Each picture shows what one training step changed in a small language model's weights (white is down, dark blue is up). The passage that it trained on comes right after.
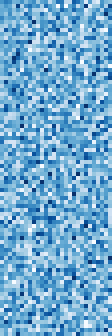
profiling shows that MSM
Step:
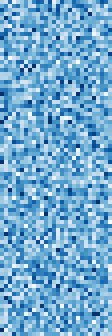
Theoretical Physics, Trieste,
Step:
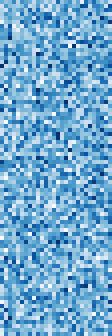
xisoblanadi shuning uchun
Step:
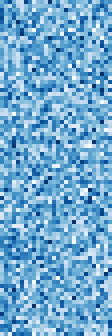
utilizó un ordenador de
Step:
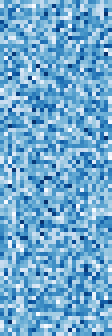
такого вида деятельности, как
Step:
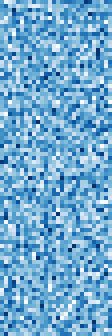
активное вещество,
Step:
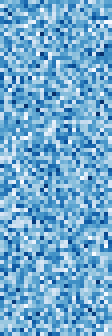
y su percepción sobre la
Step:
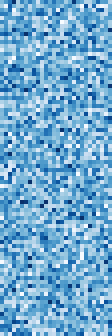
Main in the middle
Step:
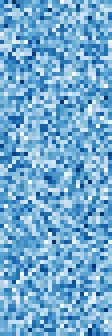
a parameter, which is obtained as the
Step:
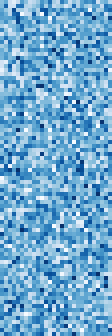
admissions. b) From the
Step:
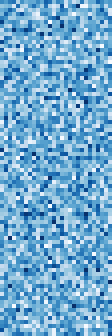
l'impact de
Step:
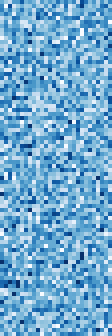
of the forward process. Under
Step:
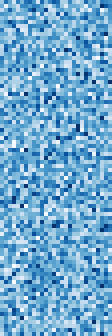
coa tipoloxía de
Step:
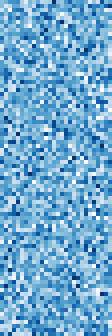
aminlarning PEGDME va
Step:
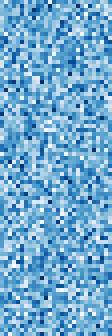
Em geral, essas normas
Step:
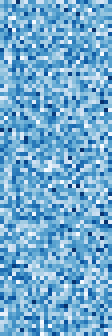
Abou Gazar,
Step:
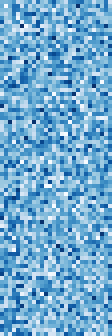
h) estimular a prática de
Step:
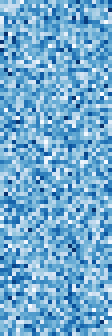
is divided to three parts
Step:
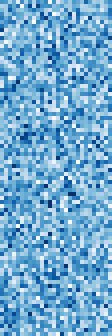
nu puține au fost, cu
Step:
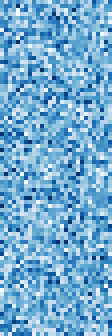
attraverso indicatori
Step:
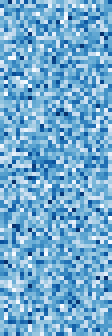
that a pair of players is
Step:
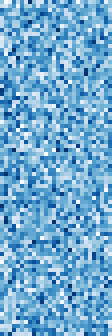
Kraeva E.L.
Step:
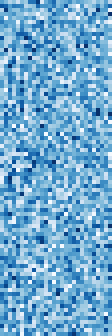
siyosiy, ilmiy,
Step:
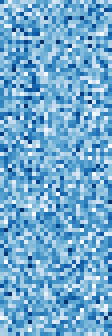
to the bulk Lorentz factor
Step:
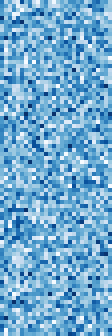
theories have not yet yielded any
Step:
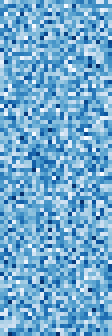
de ser renovado y
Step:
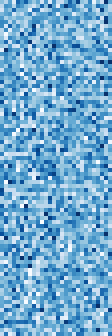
project based on cooperative learning for
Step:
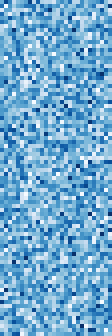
повноцінного використання
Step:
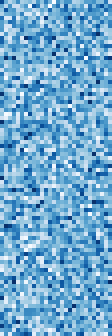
I. Szalai
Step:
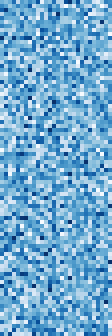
diarization performance on the tuning
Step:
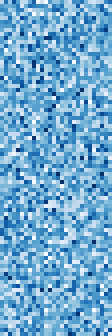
Finally we would like to signal that
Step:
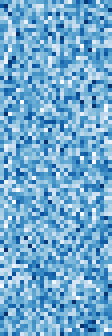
через плечо, и
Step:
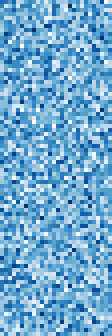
brend va ishlab
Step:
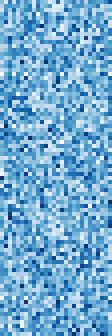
\right). \end{equation}
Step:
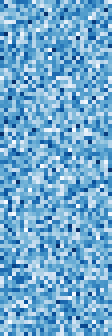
retseptorlari bilan
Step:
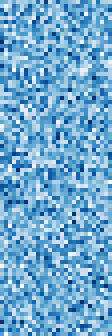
$T_0$ becomes temperature
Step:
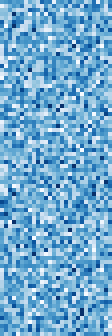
to match the experimental Ar fcc
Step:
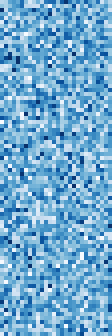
base locations. From the baseline
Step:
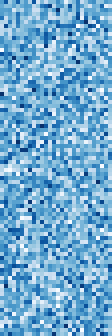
a. Faça a correspondência
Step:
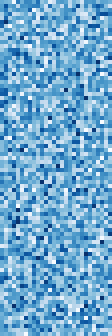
by \begin{align}
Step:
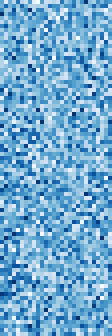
to self-isolation and social
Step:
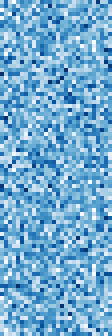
и воспоминания
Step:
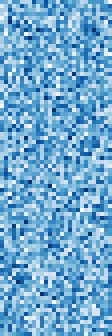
C_A \nonumber \\
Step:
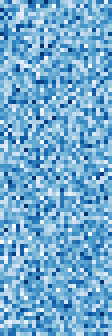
Focus 12 GHz amplified
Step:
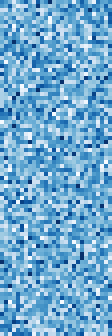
in the universe. (1)
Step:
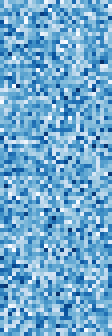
baja tecnología, por
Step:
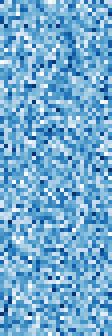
sio una muger
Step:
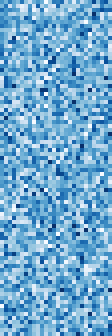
turubdur ayon,
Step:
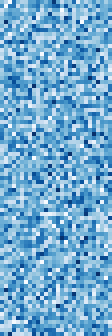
The present research work entitled:
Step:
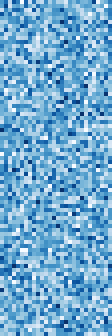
arbitrary unitary operator $U$ on
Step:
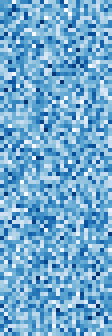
la idea occidental y
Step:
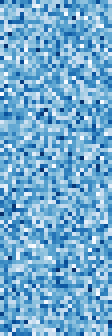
al. 2018). Perhaps the
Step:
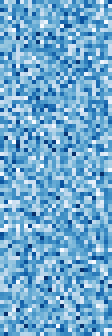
чиқа бошладилар.
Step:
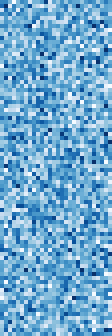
роботу як на державному,
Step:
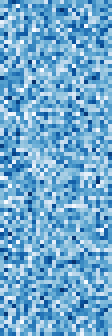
which it is build. Let us perform
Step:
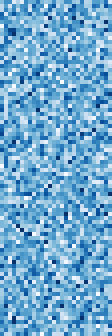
cual permitió configurar
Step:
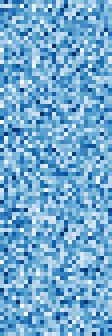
alunos são majoritariamente do
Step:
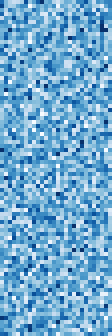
The experimental data, which are used as
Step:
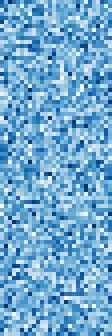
all the amplitudes of oscillations are below
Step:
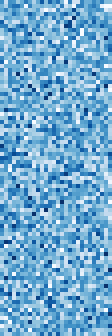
the peak of the DTD
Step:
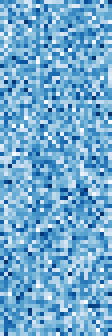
sí que el ente
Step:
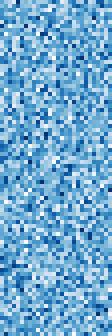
our suite of 13 TE and
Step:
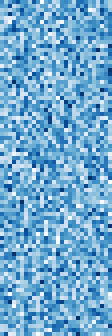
rivojlanishining eng yuqori
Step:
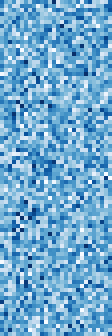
60$ ps and the propagation velocity
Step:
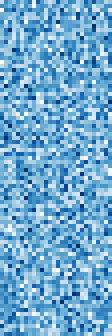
candidate anchor texts is
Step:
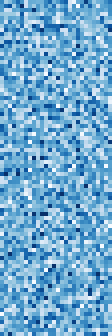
mumkin. References:
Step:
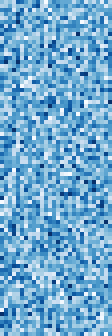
Fujita, K.
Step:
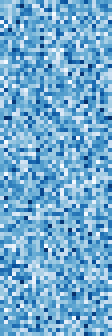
baryon-entropy ratio in
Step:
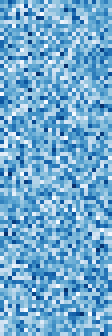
dinamika” doirasida ilmiy
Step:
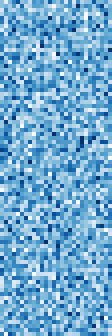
qubit in one of the states
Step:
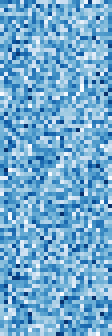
by the space resolution $\Delta
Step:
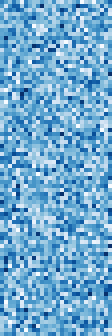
and negative frequency modes. We now extend
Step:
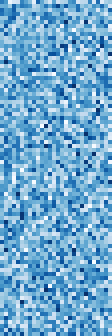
la locul faptei cu
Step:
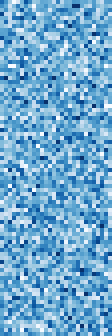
досліджуваного предмета
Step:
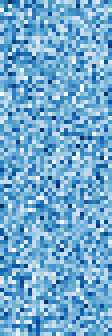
for the ranges of the parameters and
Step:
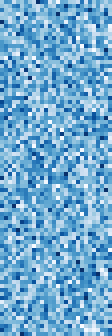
доктор медицинских
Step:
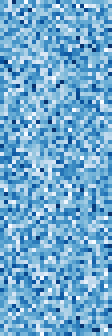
курсів у навчанні,
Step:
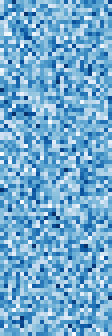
$s$. We assume}
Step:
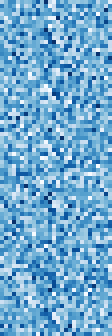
va ijtimoiy mas'uliyatining
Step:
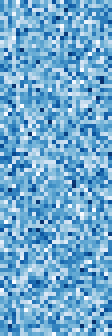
вопрос – что мы
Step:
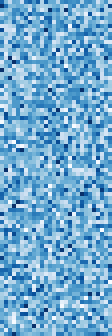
sem serem executadas.
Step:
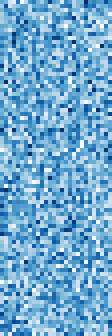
the \emph{sharp
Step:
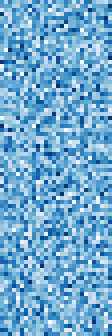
-1\rangle$ state, and
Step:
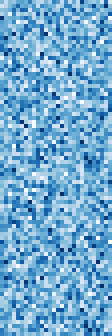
simplicity, we assume a constant
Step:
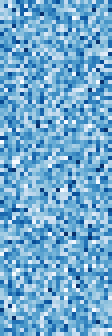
kam ta'minlangan
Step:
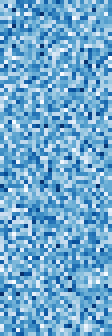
da gamificação como possibilidades
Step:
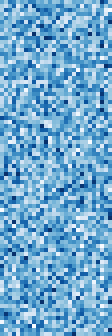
as for D-RIS can be
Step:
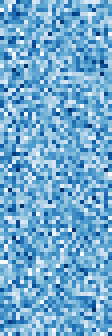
applied in terms of global motor
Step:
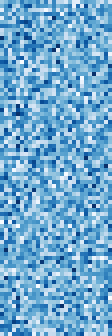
and code snippets can
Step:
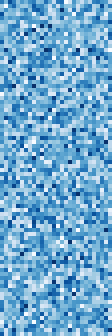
mit KI-Tools als
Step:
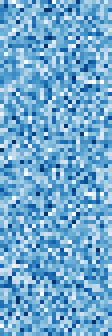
sucção da água e
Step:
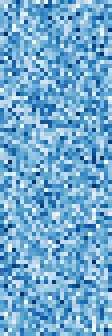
ва идеалларига
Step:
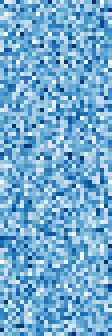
detail in the future. At higher
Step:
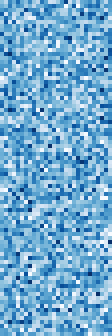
a promising result, and time will
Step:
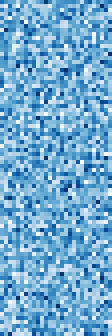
Broad Band Counters
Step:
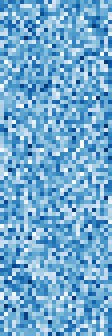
the correct log-Gaussian
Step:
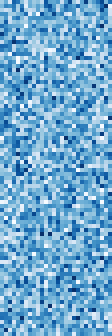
more energy to alter their magnetization.
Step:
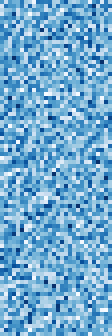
one can show that \beq
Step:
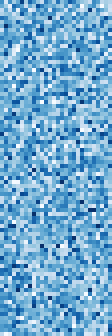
kung minsan sa ating
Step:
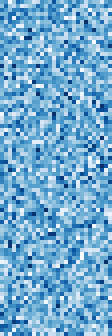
\n Each of the extensions
